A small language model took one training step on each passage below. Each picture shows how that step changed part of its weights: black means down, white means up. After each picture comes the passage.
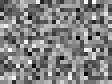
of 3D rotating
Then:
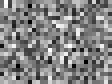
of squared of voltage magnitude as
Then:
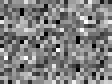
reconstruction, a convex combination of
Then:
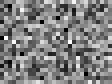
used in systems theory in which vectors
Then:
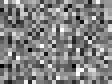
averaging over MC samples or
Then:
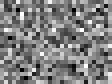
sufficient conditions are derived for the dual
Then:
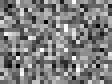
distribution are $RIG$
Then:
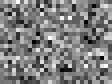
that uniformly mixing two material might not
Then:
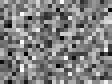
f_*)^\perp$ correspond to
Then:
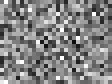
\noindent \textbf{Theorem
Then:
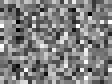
on the proposed sketching techniques,
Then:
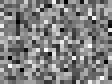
from that example, we see that
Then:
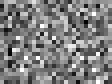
variational integrators is different.
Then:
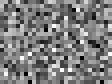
conjecture proved by the second author,
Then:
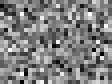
response $T_{as}$ and
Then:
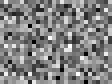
above to the first two runs of
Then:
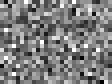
both \(t\)-independent;
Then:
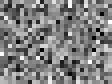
framework of this article and our main
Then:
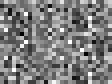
Multiplying on the left by
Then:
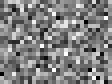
Robin or nonlinear boundary law is
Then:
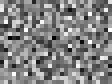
\[ \left\Vert f
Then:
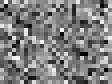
with no crossing pairs of edges except
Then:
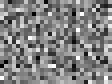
symmetry of $III$, the fact
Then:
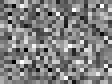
no distortion maps.
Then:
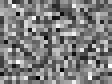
$c$ (in the sense
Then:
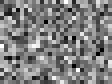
$P(\tau)$ can be
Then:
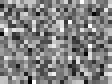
Hausdorff measure on the reduced boundary
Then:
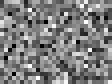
is its Nevanlinna
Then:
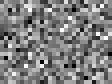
method might need prolonged iterations to
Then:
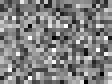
one of the following holds:
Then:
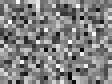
the algebra $E(A)$
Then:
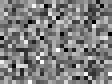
knowledge about CG and always consider
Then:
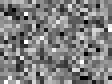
the generating isometries of
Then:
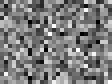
and is not a local version of
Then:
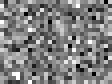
the fuzzy Laplace transform
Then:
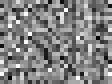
proofs, we used the fact that
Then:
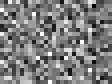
& Cut & Cut &
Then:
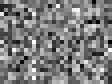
algebra. Denote $r =
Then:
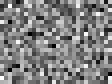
the solutions was ever given,
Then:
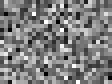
\textbf{} \noindent with the
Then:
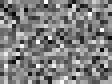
some $T_0 \in
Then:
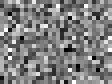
its lowercase letter with a
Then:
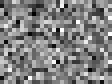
%% else use the following
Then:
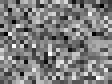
for all }\;x\in
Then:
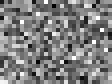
\end{align*} In view
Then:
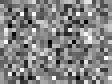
hence satisfy elliptic regularity estimates. Thus
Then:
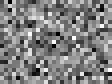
a consumption stream, where
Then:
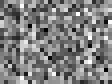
the minimax rates exhibits the
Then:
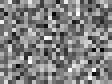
We define $$\nu_g =
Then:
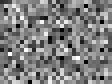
is a matrix of $2$
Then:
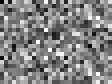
\end{equation} where
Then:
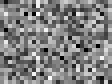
skew-adjacency matrix
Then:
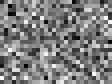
R$, $\lambda i \neq
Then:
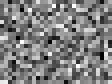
\bigcap L_\beta =
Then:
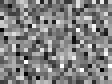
$\X$ of stationary points of
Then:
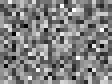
sufficiently large choice of $B$
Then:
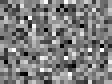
exceeds the threshold
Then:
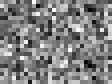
value of the parameter {\tt
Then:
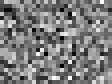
for some $k$ and
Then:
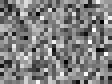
product in $\C^N$
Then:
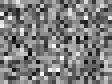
obtained as the mixture
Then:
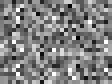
Calabi-Yau manifold
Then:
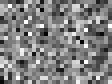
A x+\xi\leq
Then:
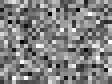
nothing but Mumford's
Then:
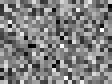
groups $ G(A^{\circ
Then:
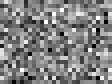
to contain signal components in ${\cal
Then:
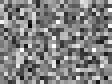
particular, it respects the quantum
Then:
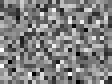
the upper half plane $\D$
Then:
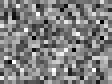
%For any $t \in
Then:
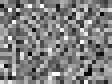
sep=.3cm, row
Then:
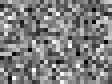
real coefficients and positive leading coefficient.
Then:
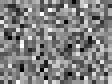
functions are bounded, a particular interest
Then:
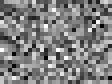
a new vertex $x'$ and
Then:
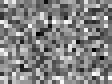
& \text{ if } z
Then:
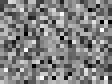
Cartier divisor $H$
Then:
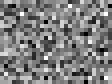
infinitely many $N \in
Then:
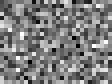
and $q$-BI polynomials
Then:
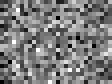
\delta h_{i}
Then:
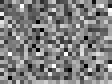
and three hyperbolic differential equations and one
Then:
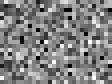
to achieve a given growth rate for
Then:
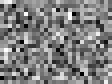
integers! Integer calculations in the
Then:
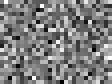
The necessary and sufficient algebraic conditions to
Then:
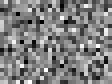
is possible via the Potter
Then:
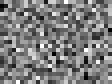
short charge times, lower
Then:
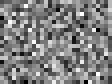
singularities outside of $\gamma$.
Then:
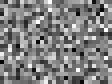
together a large amount of source material
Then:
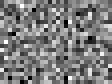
the special choice of normal invariant.
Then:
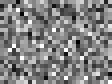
the above definitions, the cluster
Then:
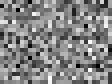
portrait of a gradient vector
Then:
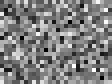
that $S$ is a topological
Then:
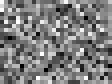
nodes for $n\geq
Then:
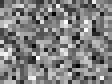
$L \cdot C >
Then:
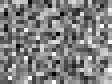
a way from passing from the above
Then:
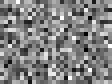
new presentation than the old.
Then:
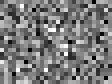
the Ramanujan - Fourier
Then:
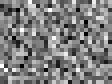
$, then the action is given by
